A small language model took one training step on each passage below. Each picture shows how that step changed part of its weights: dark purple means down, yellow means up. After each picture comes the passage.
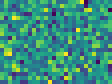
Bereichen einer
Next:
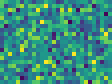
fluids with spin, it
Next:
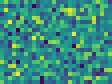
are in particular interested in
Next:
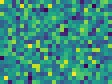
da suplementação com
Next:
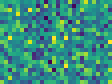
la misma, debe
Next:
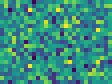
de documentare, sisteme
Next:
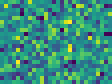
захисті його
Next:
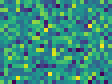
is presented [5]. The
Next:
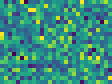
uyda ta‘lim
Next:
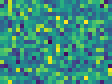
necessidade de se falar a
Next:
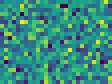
of proton configurations according
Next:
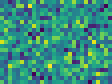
fermionic states.
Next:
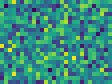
in time in presence of higher
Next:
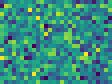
et financières
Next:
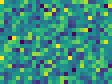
impediscono la
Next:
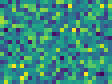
the free energy correction and consider
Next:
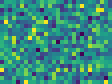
be the $n \times
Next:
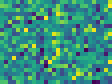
пакет различных
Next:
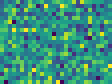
transverse single-spin
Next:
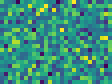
primitive can readily
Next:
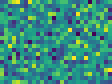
test statistic for the
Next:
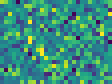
additional atom can populate
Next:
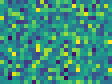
The inner members of the
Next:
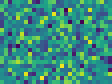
cláusula geral
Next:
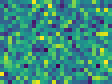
\approx \pm 10$
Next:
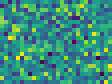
the free energy, $F
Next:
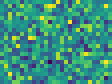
developments in topological string
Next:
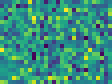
en este [paso a
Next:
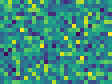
педагогической готовности
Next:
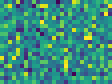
shoir va tasavvuf
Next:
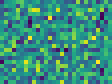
small enhancement of the
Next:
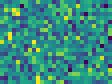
tanto no que se refere
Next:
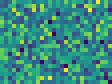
the Fermi motion of
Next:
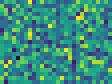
residuos de la
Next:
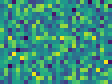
differences. The gravitino
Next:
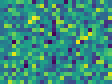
the analytic Galois
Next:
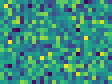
$e_m$ are shown
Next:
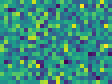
hisoblanadi. M.
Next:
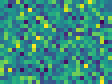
Lee K. L.,
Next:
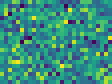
acuáticos Las
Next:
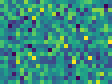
(MEIB) del
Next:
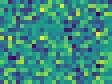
\caption{$E$ as
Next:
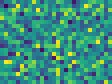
can be expressed as a
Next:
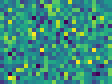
har mahal⁷.
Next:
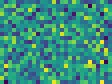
o ambos padres.
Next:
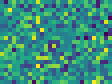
numerasi; (3)
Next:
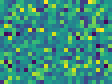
multiplication of complexity
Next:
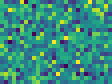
only those results that are included
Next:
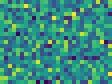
In the models presented in this paper
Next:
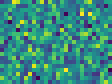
in an expected and controllable
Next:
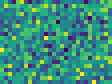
a reference spectrum of the same
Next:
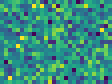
pihak KPK
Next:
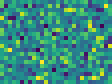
average MOS scores of
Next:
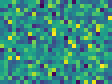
Center for the Humanities
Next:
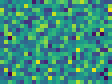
of the instabilities in
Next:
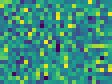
not be affected
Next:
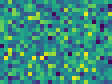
nafaqat biz
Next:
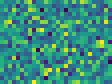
optimality is in terms of the
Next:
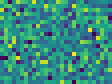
telegrafia foi
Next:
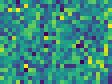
a deep residual network
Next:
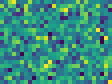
(lower) peak inside
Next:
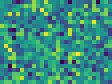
$\alpha$ denotes the
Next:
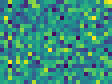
here vary primarily in
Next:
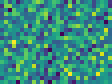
of the solutions to the
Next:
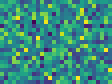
del retablo fingido
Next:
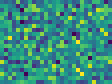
lines of the same color show
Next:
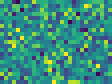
can find that the charge radius
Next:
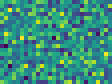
que se desenvolve o
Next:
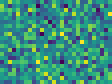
En effet, la «
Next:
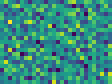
CPAQV -
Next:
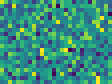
restricted attention to
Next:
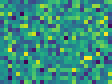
on an inappropriate
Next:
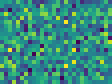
TABELA 3:
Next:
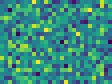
matrix composed of projections
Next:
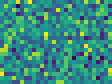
якому зв'язку
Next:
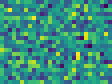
the pioneering work of the
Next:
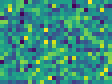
by the obstacles,
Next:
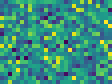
bedrijven moeten
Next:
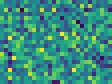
| | 5-photon
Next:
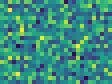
on all of the data with
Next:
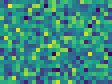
again negligible. Early
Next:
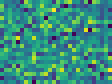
evaluation infrastructure into
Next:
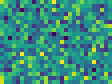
one of Friedmann
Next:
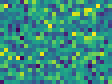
that a peptide
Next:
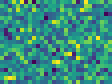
práctica histórica
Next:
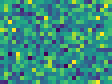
длине почки и
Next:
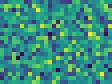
(cooling) and
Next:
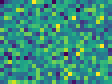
solution to the full allowed range
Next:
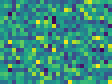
\eea -- The results,
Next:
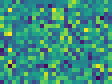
tetap konstan
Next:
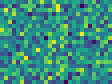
oleh Ormas
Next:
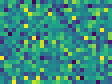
intercalibration technical
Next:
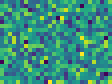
deb hisoblanib
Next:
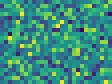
thus associated frequencies are
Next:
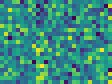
precision. In contrast,
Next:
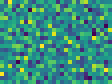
As the space industry
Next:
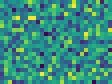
sorting the countries
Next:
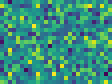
at post-task
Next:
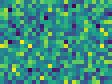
Transtorno do
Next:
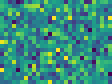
$\mathbf{A}$ is an
